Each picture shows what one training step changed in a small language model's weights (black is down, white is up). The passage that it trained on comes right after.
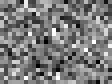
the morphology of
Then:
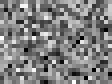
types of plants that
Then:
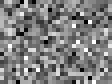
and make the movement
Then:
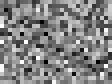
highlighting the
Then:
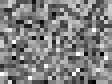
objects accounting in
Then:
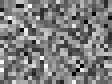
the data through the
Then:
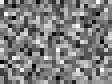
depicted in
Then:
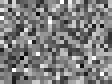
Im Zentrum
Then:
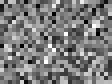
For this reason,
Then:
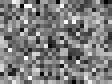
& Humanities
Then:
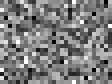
example of the
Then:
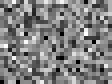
in Table 1.
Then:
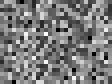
este sentido,
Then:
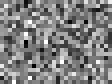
on word variation in
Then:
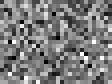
framework which uses a
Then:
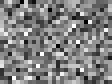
and time to initial
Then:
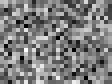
our organizational structure
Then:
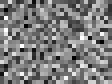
State Medical
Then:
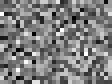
practical. When
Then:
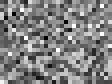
of Airports
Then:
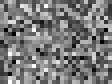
efforts will help
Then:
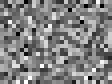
for harms from
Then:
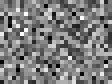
wurde als
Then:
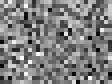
to assess their
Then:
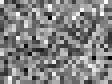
may experience highly
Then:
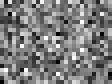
terlihat dari
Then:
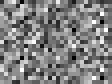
language- and
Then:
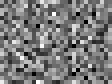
management of two or
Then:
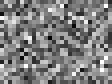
populations at costs that
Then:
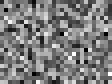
value of it
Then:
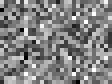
the best way
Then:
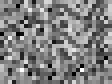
for new information and
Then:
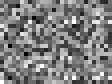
Effect of the
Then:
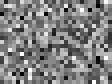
integratsiya barcha
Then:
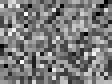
teses de
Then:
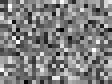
de matéria
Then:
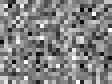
j \equiv
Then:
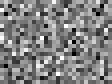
six ligands were
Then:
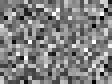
the unequal
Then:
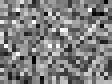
una imposibilidad
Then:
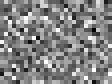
is the computational
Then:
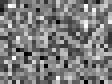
any stakeholder
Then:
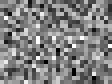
у проведенні
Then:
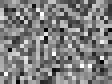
comunidad de
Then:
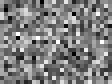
Orange 4%
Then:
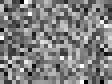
Wie in
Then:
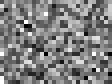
part of the
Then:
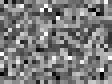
psixologik omillar
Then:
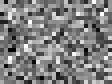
display vortices
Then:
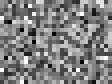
a variable with
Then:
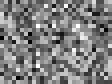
considerado como
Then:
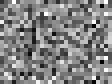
por lo que,
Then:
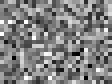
component – first
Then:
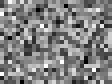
in writing
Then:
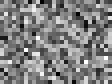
defined yield point.
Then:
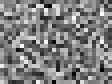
lifetime of an
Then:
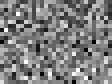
developed by the primary
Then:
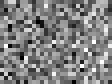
study the Greek
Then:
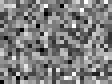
using Eq.
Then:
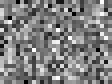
de dupla
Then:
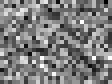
may sound
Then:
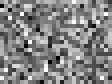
not in sync
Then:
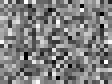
de edad
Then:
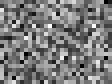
patients' quality of
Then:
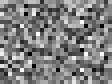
trained in
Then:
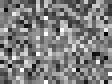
size in general increases
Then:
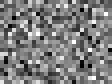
menigmaal op
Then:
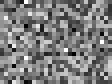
Due to
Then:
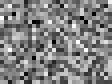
at present, the
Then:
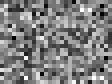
y Lara
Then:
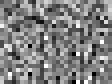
of VR,
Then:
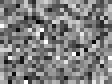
of BERT
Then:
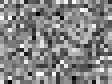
base em autores
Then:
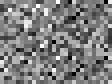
social security number
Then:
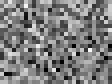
todos os
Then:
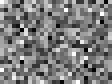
and smothering
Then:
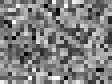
heart damage in
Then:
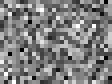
processos de
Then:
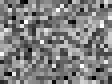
na extensa
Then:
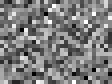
the size of the
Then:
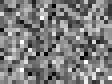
linguistic and
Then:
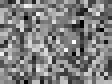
adoção das
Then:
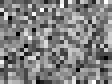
for such measurements will
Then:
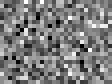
and dangers
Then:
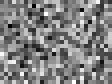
of epic
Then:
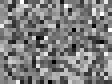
pas une loi
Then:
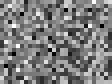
constructivist approach
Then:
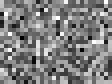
di lokasi
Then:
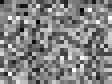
as well as
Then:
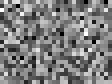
s inými
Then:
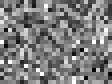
that works with the
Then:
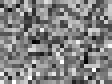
in income
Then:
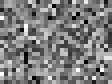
the past, present
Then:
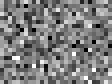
and the hospital's
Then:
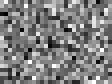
& Moodle
